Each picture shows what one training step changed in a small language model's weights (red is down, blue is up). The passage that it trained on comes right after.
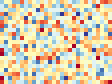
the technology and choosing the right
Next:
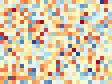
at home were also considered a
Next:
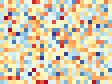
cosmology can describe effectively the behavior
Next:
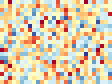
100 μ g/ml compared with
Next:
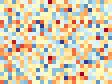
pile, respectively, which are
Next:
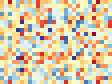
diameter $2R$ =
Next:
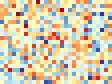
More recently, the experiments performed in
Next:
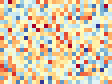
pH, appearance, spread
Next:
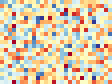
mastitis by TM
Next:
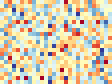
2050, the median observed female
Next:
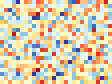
a Time-Dependent
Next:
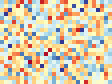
sulfa drugs. It
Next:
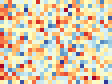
revealed through the development and evaluation of
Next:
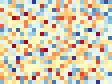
reporting and benchmarking these indicators
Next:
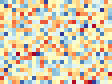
with loss of stability of the
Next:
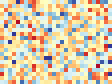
also propose countermeasures for the
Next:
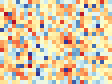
have not yet been completely reduced in
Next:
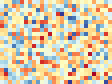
the overlap integral of the radiated
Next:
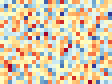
of foreign language proficient
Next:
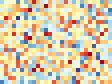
word there are neither analytical
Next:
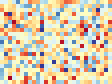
have shown that graphitic
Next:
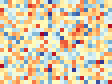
description of the motion of a single
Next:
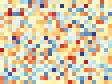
talks about acculturation
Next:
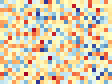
in [5] first investigated stable
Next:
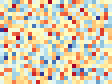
a simple recursion formula for
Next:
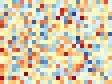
the same contour levels.}
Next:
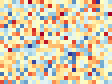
is reduced, reaching a limit
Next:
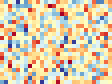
models are continuously diminishing
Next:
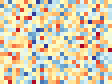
the individual autocorrelations
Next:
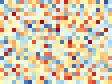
isolate the factors inherent to
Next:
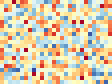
(dashed lines) in
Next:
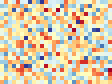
inside nanocorrals on
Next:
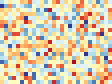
for all wavelengths. The relative
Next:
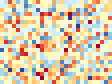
them that reach the alveoli
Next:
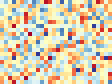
i.e. a), other
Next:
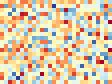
came into effect on 1
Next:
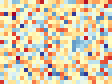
Eve can entangle her
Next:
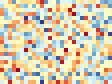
at Riyadh
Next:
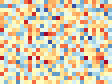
protocol (BGP) for
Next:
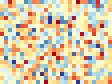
glass transition), and (c)
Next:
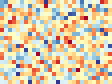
when big data sources are used.
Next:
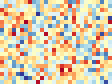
non-generic in the present
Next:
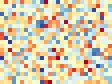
force the platform to delete
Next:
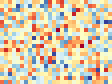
phase, they diffuse to the
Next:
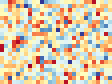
deposited dataset were collected
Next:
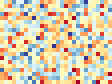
justice: An overview*.
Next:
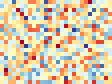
A cross check of the result giving
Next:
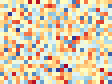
was the path of development which
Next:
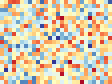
preserved the phonetic nature
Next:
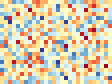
LCC & SRCC \\
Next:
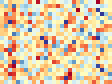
were prepared and evaluated. Among the
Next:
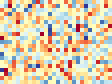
reported that magnetic clouds have higher
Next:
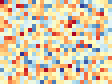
wt%, respectively. While these
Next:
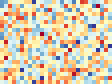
larger for a stronger $\alpha$.
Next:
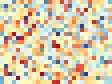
of nanoparticle delivery for
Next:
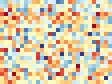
significantly associated with age, diabetes
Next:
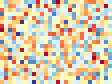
suitable data gathering protocol is
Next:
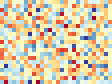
about 15 min at the working pressure
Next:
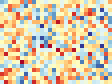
more expensive contour integration
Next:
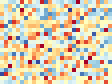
and applications that can improve human
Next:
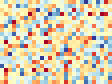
analysis and inferential statistical
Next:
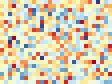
lap shear strength was achieved
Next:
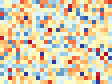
enerji verimli
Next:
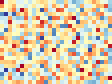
just only when its public authorities
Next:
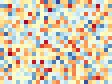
by ionic conduction the
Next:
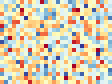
and technology if DevOps
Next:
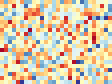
Universe evolution. The value of this
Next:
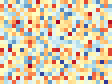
strategies in the structure of wind energy
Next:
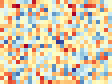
The execution time triples between
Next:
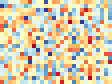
for financial data analysis, including complexity
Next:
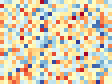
and trusted. Future networks
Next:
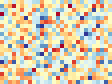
Berry curvature for the
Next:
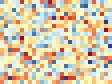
demographic, and socio-economic are
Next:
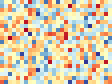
in magnetic systems, show instead a
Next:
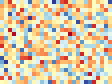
penetration volume by the dark
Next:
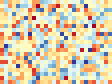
measurement system in the interaction regions and
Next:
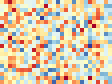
corresponding string code depending on what each
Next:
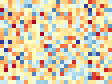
think they have underlined the right
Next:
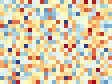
and 16 of 20 cases affected were
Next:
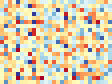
samples. Table V also summarized the
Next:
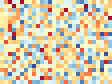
longitudinal rugae, the
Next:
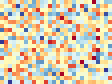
particle approximation gives the hyperbolic
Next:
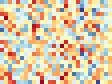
address effective consultation between
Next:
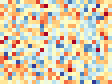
addition to Madigan:
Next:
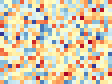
the user. We operationalize
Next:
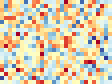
metabolism explain why some patients report
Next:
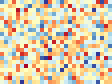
``Fractional programming for
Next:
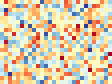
hadron mechanical radius. The related
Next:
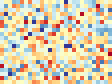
the doping dependence of the
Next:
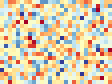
Fig. 1 the phases of energy
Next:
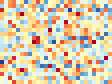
role for quantum systems that possess a
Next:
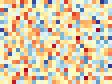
Atlantic mean state and variability
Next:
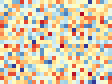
the renormalized variables will therefore
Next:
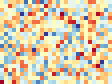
circumstances make the process of
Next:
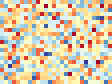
Having analysed the critical thresholds
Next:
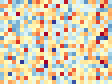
THE PROBLEM.
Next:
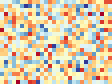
have control over many of these
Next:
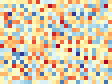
was conducted using SPSS, with
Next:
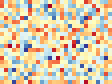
model has recently received two major
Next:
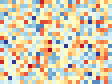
the KPIs? 1.
